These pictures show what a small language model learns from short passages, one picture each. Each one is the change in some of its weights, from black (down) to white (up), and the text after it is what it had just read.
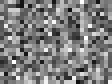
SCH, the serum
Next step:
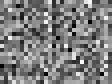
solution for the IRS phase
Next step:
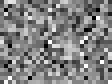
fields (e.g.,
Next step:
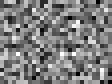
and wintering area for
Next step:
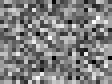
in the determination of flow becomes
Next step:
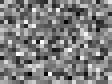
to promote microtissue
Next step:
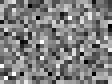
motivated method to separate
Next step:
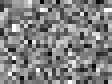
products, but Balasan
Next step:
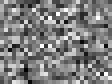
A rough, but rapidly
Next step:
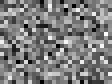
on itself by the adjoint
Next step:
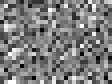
damage to the surrounding community
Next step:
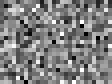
to sit on the wobble
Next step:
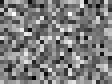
corresponding water surface profile. Results
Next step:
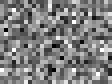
at Palazzo
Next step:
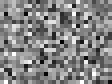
method. After suspension
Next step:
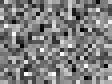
will be counted under the
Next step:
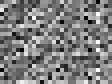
vertical mixing limitation
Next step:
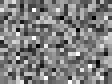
constitutes the main
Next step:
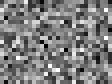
used to calculate the efficiency.
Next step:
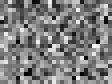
a function of magnitude of opening
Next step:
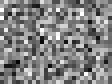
state transition probabilities are computed
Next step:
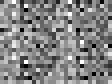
– 2019. The proposed method for
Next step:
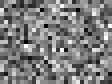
forms kept for one year after
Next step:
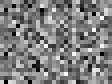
For example, if we take
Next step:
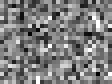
measure the satisfaction level of
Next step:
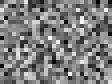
used to optimize the model.
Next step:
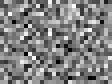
e.g. maritime
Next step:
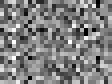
world. COVID-19
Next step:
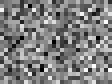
Its indices are presented in
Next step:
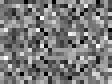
\exp(- \vert
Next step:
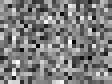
the molecule studied here, as
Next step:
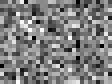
addition to the career
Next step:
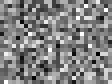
the chiral nature of electron
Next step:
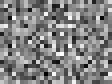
network of 22500 cells.
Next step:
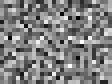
the main thrust of our
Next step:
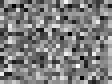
pathologies. On the other
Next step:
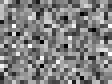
misconduct, data
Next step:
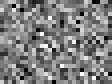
single symmetric Beta model and
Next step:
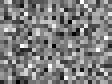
stretching or O-H
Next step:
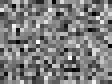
profile assumes the form of a
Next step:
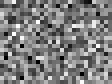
and tremendously
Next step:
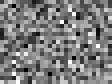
finite powers, similar to
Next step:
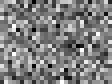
*J Immunol
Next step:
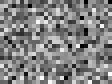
performance can continue to increase even
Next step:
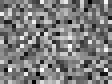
a red supergiant.
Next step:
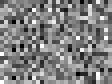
of reference positions on the
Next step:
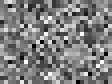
the first, second, and
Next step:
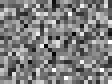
overview of the EW
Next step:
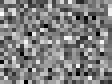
through the same steps as for
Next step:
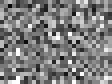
such picture, a
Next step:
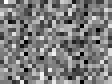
or universally accepted
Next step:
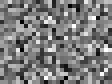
the algorithm for repair of any
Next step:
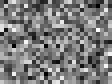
across iterations. Concept
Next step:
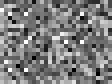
>0$. An appropriate
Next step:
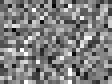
(PHCs) in
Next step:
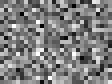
occurrence of treatments with
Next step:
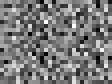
these in the clear to the
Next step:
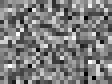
of the coupled units
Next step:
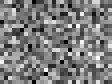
an SGLT2
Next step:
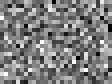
is that it features EW
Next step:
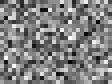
reported by Arpigny and
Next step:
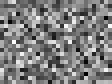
time and effort, particularly,
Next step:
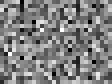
thermal degradation was examined
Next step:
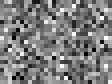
a cross-coupled
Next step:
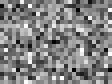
hydrophilic surfactant
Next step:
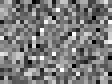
a ``phase convention"
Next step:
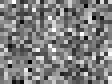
Intentions and behaviours of
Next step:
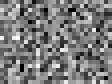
25% present alterations in
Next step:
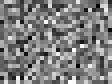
the patient bed, of
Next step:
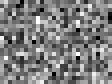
order constructs have values for both
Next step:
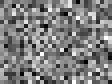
from one culture to another and
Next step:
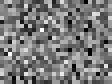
the chemical degradation of the
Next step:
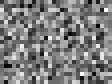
also finely agrees with the
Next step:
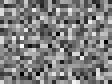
in three steps as discussed
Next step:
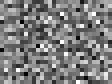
the electric field along the magnetic
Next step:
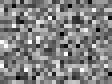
results possibly indicate that
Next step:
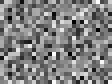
workshops, educational
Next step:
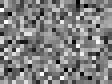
images would become fainter,
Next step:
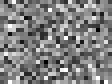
label the shortest path
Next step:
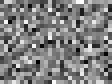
to them, with considerable
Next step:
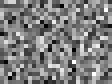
and so decomposing the above
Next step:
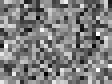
the above problems. Thus, the
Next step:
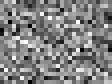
worldsheet string
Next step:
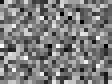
digital resources, including projectors,
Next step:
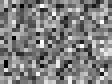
One Ping Only:
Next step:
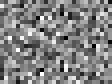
Chinese Academy
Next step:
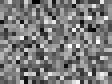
a simulation run on the average the
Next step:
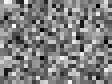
enfermedad del
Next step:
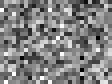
receiving group VI significantly
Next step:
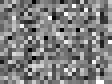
Parallel session 15:50
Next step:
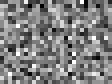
- to find your unique
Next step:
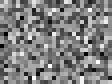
selling on every mainstream
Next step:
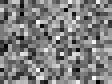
showed a surface flake structure of
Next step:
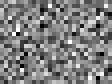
which in turn makes the data
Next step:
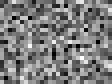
where $N$ is the number
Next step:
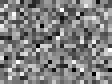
measured escape-rate
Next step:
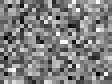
the effect (Chapman &
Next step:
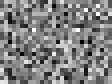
of astrophysics.
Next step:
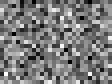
another reason why an early age
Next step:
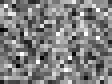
+ Indomethacin
